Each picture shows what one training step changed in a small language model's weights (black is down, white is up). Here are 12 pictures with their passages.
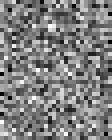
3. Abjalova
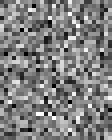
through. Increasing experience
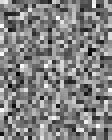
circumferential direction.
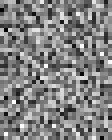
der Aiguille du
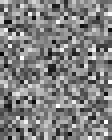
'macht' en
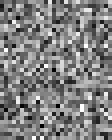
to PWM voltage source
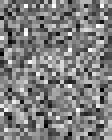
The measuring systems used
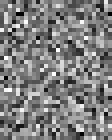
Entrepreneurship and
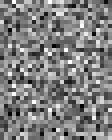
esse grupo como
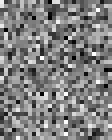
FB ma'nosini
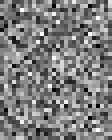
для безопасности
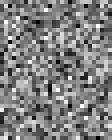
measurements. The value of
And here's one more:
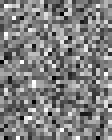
(11) and the
